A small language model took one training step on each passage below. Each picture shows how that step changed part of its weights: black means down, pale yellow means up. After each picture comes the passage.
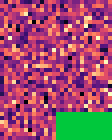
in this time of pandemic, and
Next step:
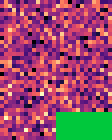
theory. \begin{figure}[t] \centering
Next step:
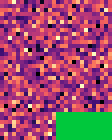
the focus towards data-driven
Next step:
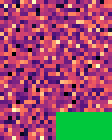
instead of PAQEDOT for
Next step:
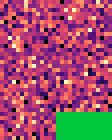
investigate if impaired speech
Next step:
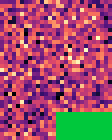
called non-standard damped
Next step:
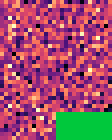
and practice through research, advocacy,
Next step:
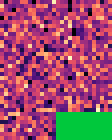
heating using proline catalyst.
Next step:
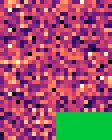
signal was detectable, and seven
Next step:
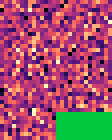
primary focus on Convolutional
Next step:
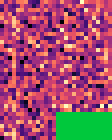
OD and CFU; a stationary
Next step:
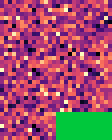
demanding or whining behaviours and any
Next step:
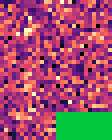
may be acceptable if it provides improved
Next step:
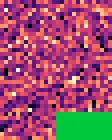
The experiment was performed on purely quantum
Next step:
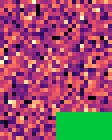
expressed in the movie review to
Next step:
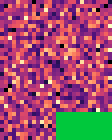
the right panel shows in-community
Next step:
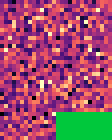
vary, or slightly increase.
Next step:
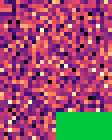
reasoning. We suggest a new
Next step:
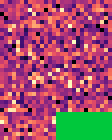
and remove electron traps and the second to
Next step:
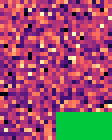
the provision of children's rights in
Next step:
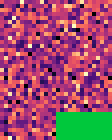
hole solution as seed solutions to generate
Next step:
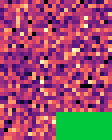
The position of the maxima is in
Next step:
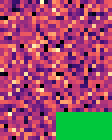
performed. The intervention was more effective in
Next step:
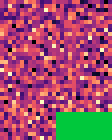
of the plateaus (enumerated by
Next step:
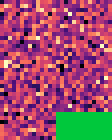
deviations in clustering patterns
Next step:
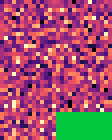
of a tripartite clinical
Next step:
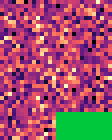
the line $\vph=\pi/2$.
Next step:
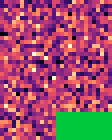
- Dark Red/brown -
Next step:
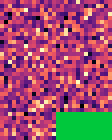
billion lack accesses to
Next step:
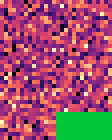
applying successively the
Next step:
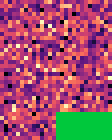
the glycosidic bonds between their
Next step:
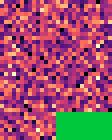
and consumed). In particular, since
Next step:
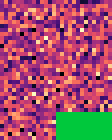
the total time and it scales increasing the number
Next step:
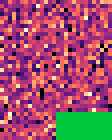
to control groups (Beales &
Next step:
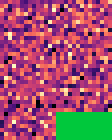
For the two-spots model, we
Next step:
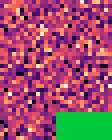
biogas requirements for reactor
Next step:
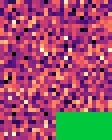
to charmonium. These corrections are
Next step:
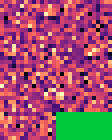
of the Hamiltonian, similarly to
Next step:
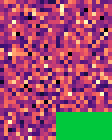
show the spectra of electron-type and
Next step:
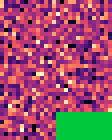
Maragha (RIAAM),
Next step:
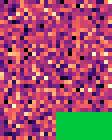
with the experiment alloy compositions
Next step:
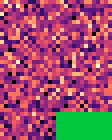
combination of traditional teaching methods with
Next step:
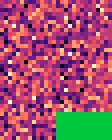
→ logic fusion →
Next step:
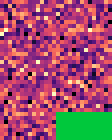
band using the spin-fermion model with
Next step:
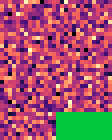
of soft-switching inverter
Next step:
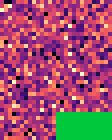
in solidarity with the victims
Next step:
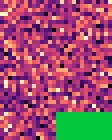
\rep^{\YY \shorttimes
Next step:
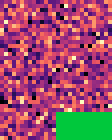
3.1$ kpc (source
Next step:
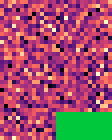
digital beamforming is frequently
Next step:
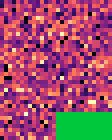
case, it should be noted that so far
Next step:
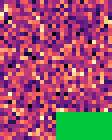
crystal (at 14.5
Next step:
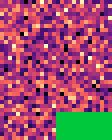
lepa* was prepared daily
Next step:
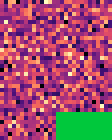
and their surroundings up to 30 pc
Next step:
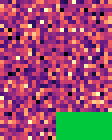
portfolio managers,
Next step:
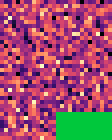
physically but also emotionally. There
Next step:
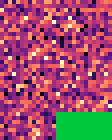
and businesses to reduce
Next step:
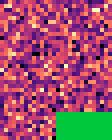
more difficult question, but
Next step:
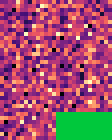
conditions are not specifically modified for this
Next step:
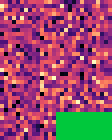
the center is approached. We
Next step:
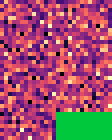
the time-evolution operator $U$ is
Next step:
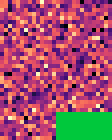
continuous fiber-reinforced
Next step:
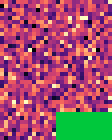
for Solving High Integer
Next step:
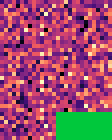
is useful to explore the long run
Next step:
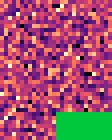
not support the hypothesis that there was
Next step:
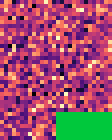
not in a position to be a part of any
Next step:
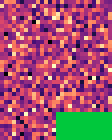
Z or probabilities P indicating the
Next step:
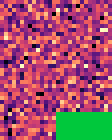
Climate Change Initiative
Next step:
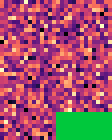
of its foliage and truly
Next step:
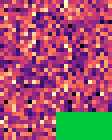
into the cosmos, the Legacy
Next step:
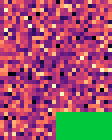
(-)ve Glycosides
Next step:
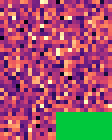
gate dependency graph (c).}
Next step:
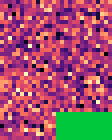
technique frequently used for visualizing
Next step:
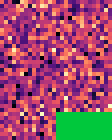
in the $i$th entry and 0
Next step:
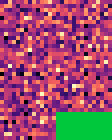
final consumer, as businesses
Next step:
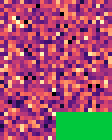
$\mathbf{n}$ is different from the
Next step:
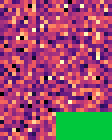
actuator per frame requires of order
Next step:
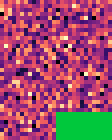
learning framework must ensure compatibility
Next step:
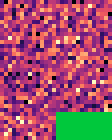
anterior transposition technique
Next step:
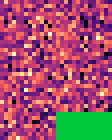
hand, numerical simulations that do form
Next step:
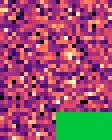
and (\ref{eq:ds}). The
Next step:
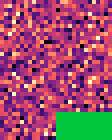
are available for rigid circular,
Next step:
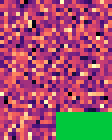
regression coefficients and their statistical
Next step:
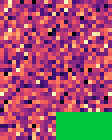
into the blastwave during the afterglow
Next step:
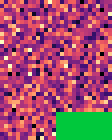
easier for SMBs to obtain
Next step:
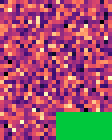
in Egypt is so high that if it
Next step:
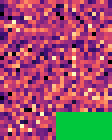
spontaneous interview includes examples of
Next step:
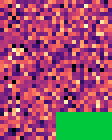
Fig.~\ref{fig-2}. One can
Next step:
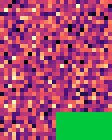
of sensitized patients.
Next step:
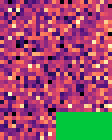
personality is, in any way, an
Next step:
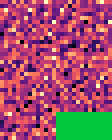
Weibull Distribution. I.
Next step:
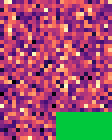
$\mathcal{K}$ is strictly
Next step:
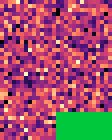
weights of the modular transformation. This would
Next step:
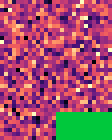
Such structure is repeatedly reported by
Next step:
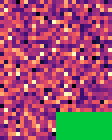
inputs is shown). The graphene
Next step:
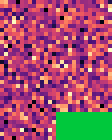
to give the participants an understanding
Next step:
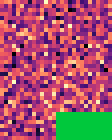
model. *Journal of the Division of
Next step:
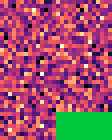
Post op hospital stay
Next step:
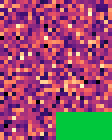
proposed model have both edge weights and node
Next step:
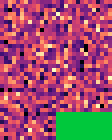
in fabricating a MEMS
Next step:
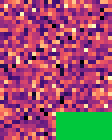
80% of the population in developing
